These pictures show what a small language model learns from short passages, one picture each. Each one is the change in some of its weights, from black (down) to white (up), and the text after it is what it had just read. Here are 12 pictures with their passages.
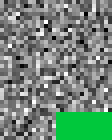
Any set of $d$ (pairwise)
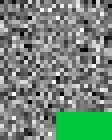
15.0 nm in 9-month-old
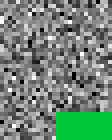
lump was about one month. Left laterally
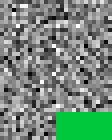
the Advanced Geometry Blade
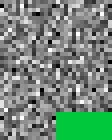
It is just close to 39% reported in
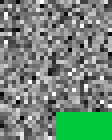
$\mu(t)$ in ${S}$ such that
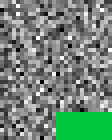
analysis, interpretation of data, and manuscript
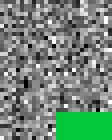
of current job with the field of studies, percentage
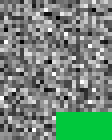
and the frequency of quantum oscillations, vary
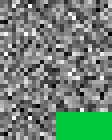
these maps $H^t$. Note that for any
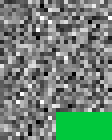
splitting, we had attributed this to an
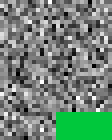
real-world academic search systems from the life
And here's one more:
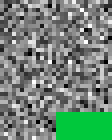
training samples. These issues, together with the high
